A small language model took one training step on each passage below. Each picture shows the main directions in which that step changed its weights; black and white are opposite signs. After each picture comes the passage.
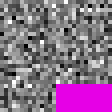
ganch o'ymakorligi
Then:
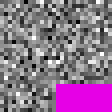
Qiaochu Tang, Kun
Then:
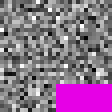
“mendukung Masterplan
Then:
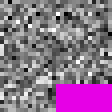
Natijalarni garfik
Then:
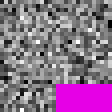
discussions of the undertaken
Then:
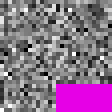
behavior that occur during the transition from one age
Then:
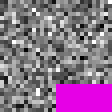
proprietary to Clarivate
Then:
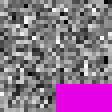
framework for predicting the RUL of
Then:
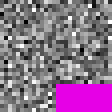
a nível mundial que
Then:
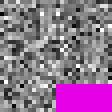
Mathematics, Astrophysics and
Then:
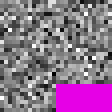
ледового плавания,
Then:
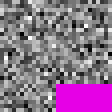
* 11. As atividades da
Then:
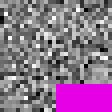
& Filiz, M.
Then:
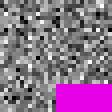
The intrinsic OAM, ${\bf l}$,
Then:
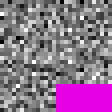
Zulhumor Xakimovna
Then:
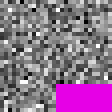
y organización en comparación con la
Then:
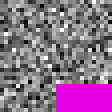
augmentations & 94.8\%
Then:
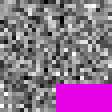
keys to improving the performance of
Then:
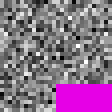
20 робіт, що свого
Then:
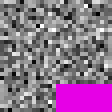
donning 38 foizini bergan
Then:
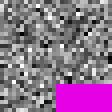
%. Taux à déterminer
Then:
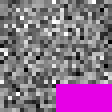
wavelength range and hence they will be
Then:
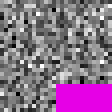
environmental performance have positive financial performance compared to
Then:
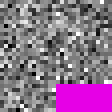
how much resources, i.e., time
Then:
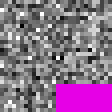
be done to plot quickly some parts
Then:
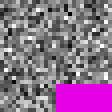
o'rta va yuqori
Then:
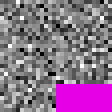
layers do not fall off, charring
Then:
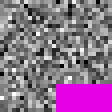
school affects students' academic performance.
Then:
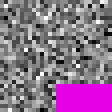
relaciones de estos medios con
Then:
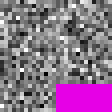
land registry of the city of
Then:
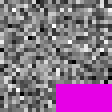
Asylum Support Office
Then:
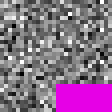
ambientais acima citados?
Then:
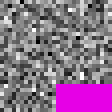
way. So long as all interactions are
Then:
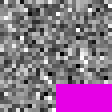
fair, sustainable and effective. -
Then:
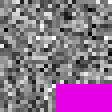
taking as particular case [QCE]
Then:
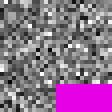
эффективная норма —
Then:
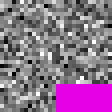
which imposes new demands on research
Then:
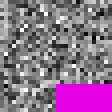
the earlier developed oxidants of similar type
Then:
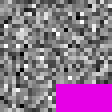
duration limits will be explored in
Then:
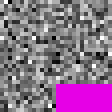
Le contrôle de gestion et la
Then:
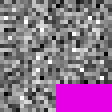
de Zoom que mantendrá
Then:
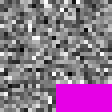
oqıw orınlarınıń,
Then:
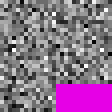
is significant nonlocality. The generalized
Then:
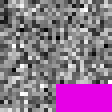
of the SPE continua (and the
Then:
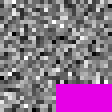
have not included the AGNs
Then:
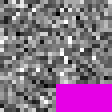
of accounting systems in conditions of heightened
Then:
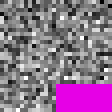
catalogs (shown with a
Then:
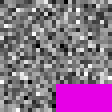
those obtained from a linearized analysis:
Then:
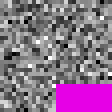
origin is invalidated if there are
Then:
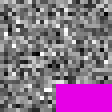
tillaridagi iboralar tilni
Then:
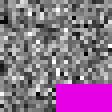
the mechanical performance when compared with the smaller
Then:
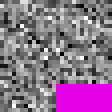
such that $q > 306$, although
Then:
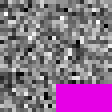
small events disappear into the background
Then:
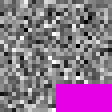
HLS. Vgl.
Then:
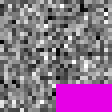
Only my mother and the
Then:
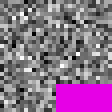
curiosity scholar Daniel
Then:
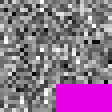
no signal anomaly (arrows),
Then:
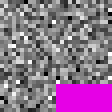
There has therefore been significant interest in
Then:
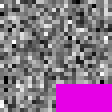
portadora de Miastenia
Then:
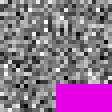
formulation of RSS, if in the
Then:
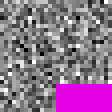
общем случае может
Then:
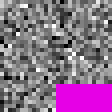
Iran [5] Faculty of
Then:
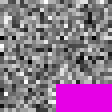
and several personal factors, including gender,
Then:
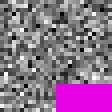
of the Modern System Management of Life
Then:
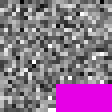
through soil, rock, a filter,
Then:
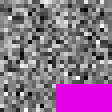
effectiveness of the application of these technologies depends on
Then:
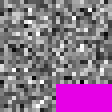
**O processo como instituição de
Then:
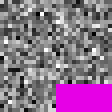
the presence of the hair, relative to
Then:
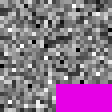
an extended use of private service providers
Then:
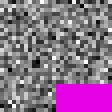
bar-growth is maximum
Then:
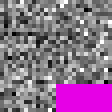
that, even in a high-loss
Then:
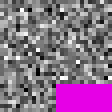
hide coefficient magnitudes. For $0
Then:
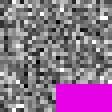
helicity configurations are identical.
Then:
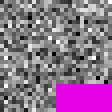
acima das previstas no projeto,
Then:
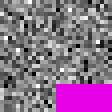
Таким образом,
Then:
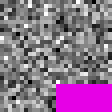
the high-level, high-frequency
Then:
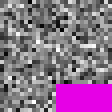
to list SeqCode presentations and
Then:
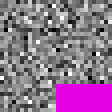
manages development of product/service
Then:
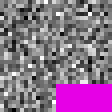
Rx pairs), and (ii)
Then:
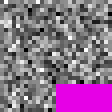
problem, where gradients become too small in
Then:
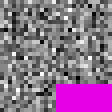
new but rather was the result of an
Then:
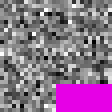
in the confirmed cases is higher in
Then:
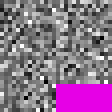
lack of understanding and a negative attitude
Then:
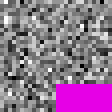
and pharmacological activities.
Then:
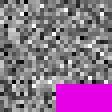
have been developed to improve disaster management,
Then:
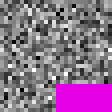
сакральные основы
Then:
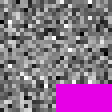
precipitated sodium
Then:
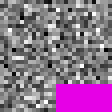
high temperatures.---} Here, we study
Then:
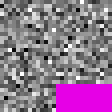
C. Cotaro y E.
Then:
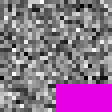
theory considers the diffusion of a chemical
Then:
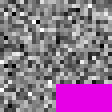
finite element framework, the glide
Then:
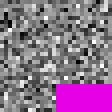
accretion rate, we get
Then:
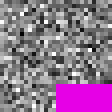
has been developed to describe the steady state
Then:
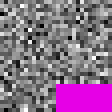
APPLICATION A. A
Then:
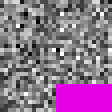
\cos^2\theta \rangle$
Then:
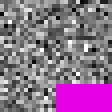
do estresse e à adoção
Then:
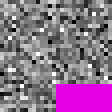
etapa se desarrolló en 6
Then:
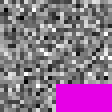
400 µg) was prepared and
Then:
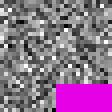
(OST – Ostschweizer
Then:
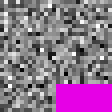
for treating third and fourth degree
